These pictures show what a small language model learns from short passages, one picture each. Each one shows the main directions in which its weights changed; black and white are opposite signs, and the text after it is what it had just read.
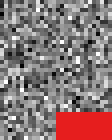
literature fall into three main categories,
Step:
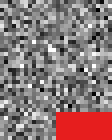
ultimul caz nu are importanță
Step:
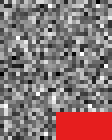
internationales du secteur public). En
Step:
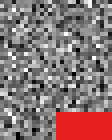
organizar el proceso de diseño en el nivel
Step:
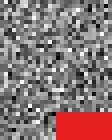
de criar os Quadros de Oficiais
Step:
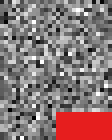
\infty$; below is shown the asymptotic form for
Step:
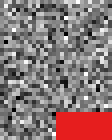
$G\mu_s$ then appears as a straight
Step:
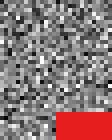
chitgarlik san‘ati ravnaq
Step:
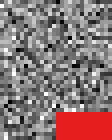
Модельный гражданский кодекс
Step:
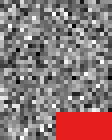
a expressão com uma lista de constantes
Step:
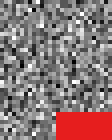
la decisión de compra, se encontró
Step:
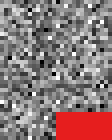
*Architettura rurale nel
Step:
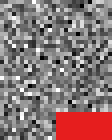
the universe. Dirac suggested another alternative, that
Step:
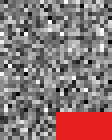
displaced point defects can be analogized to
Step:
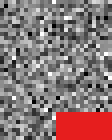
data volume and may underfit with limited samples.
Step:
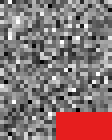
incompressibility of material and is obtained from the
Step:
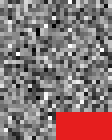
sporotrichioides*, *F.
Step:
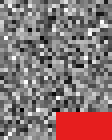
С Издательство : Флинта
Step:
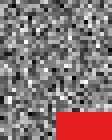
and both of them are free of divergence. From the
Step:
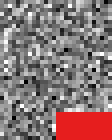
the 8--10~keV band, which is least
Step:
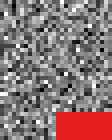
económicos se encuentran
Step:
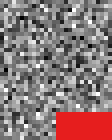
of the enveloping algebra \begin{equation}
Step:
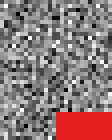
Brasil registra receita recorde nas
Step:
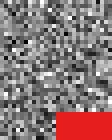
їх викликів залежно від
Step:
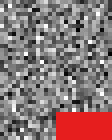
photons ``see'' the thermal shield of each
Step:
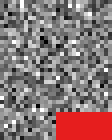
the previous section, both connected components and cavities
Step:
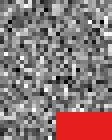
improbable incidents but a reflection of the
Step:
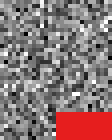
muvofiq. Qiyalik joylarni
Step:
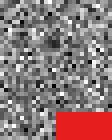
o'zaro ta'siri bir model doirasida
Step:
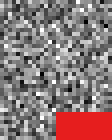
spinor products we obtain the two solutions \bq
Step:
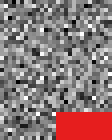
adadi va istifoda etilishi
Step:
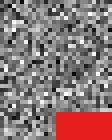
Toshkent: Akadernashr, 2016
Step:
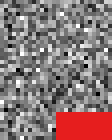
of the sample is detected as a function of time. The
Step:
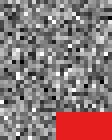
BMS charges, the internal Lorentz charges
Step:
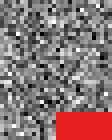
обнаружить, что интерес к ИИ
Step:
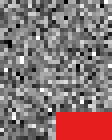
matrices associated with the graph, such as
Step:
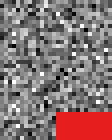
the adopted cross section by $\pm 30\%$. As
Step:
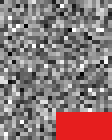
этнических особенностей выделяют
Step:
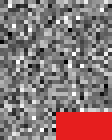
mahsulotlar ishlab chiqarish bilan ¹
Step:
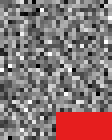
magnitude. Our results indicate a new quantum state and
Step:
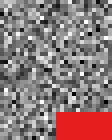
equilibrium in CAV\textendash HDV interactions can
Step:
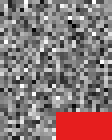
werken van Dr. O. Bakker,
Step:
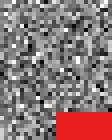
is now known as the Yukawa potential, which
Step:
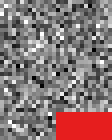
Hidrojen Ekonomisi Miami
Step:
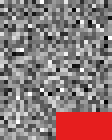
oddiy hol deb bilishlari va buni
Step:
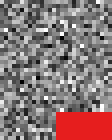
тоже имеют место быть. А
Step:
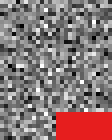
performance at such a high resolution to facilitate
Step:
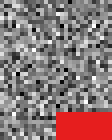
(34%), bosh aylanish va charchoq
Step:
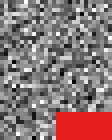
het bijzonder van de resultaten
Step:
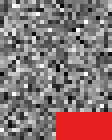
that there are a significant number of sources with $|{\rm
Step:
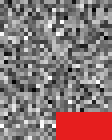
Гузал Убайдуллаевна
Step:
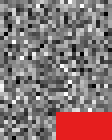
to the legend of Gourcy has made it possible
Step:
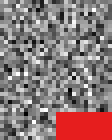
overlapping one side facet with EuS.
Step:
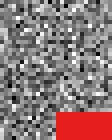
ekanligi namoyon bo'ladi. Alisher
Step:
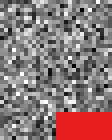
kalla suyagi hovlini va uning
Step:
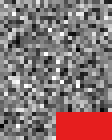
CE and CM denote cluster extent and cluster
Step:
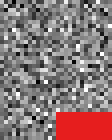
olib boradi. Respublikaning zamonaviy
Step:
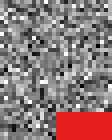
even larger variability. \subsection{Comparison with
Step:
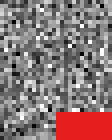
this encoding, the RS codes are chosen such that
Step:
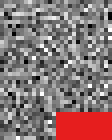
$\mathcal{C}_6$, such as for a
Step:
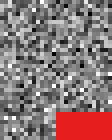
abscissae scale: absolute B magnitude
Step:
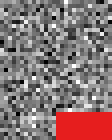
minimum is given as \begin{align}
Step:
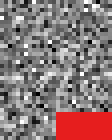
buscou-se saber, o
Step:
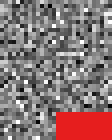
assumes each class as chart cone, each
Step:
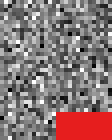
No sábado, 31 de outubro de
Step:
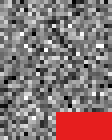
з армобетону; -
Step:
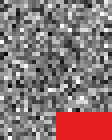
formulate a transmit power minimization problem for a
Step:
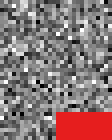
the third versus the first or second generations are predicted
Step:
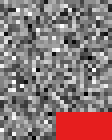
define the auxiliary functions as follows: \[ G
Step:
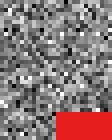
ko'rsatishidan dalolat beradi.
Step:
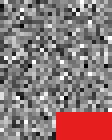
jawnie i wyraźnie
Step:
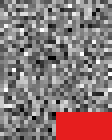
state strongly depends on the flow velocity and the density of
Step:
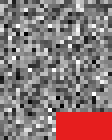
advanced tools, such as 3D printers,
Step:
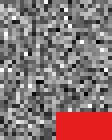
p_j} \end{align} It is shown
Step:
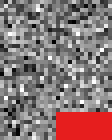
to multiple scatterings, the relevant transverse momentum scales in much
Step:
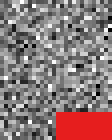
экспедиции? - Что касается
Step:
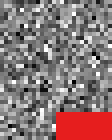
été dessinés et testés en
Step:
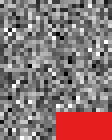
proportion of seawater (up to 100%),
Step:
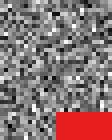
a nominal mass of 4.5 MDa.
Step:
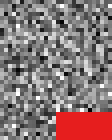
also receives direct excitation from the cortex through the
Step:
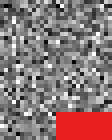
*Joueurs de flute* adlı
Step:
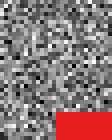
specific modality of power of modernity. Its
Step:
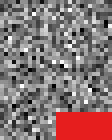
fixed phase relation versus the nonlinear polarization and can extract
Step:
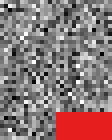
turib poyezdcha ko'rinishida
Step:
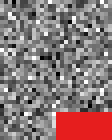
the voltage developed across the inductor and
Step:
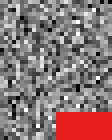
of motion. As a consequence, the formed
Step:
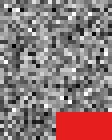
performed recently by Kami\'nski {\it et
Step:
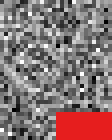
того, техника и новые информационные технологии
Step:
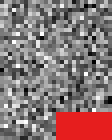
политехнический институт международная
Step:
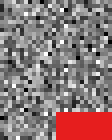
particle at each site of a double-well potential.
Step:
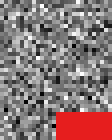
possible explanation for the current quiescence are
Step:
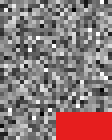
speed class of models. With this in mind let us
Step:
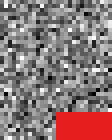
the vast number of possible attribute-value
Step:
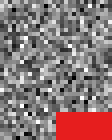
are analogous to the expansions obtained for the single
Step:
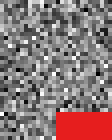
й формування рекомендацій для
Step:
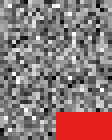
для управління складськими та
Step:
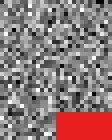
запобігання небезпечним
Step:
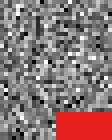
é atribuído ao peso, ao
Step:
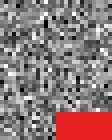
fue terminada, en caso de que la actividad
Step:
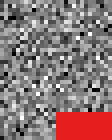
geypara pikirler,
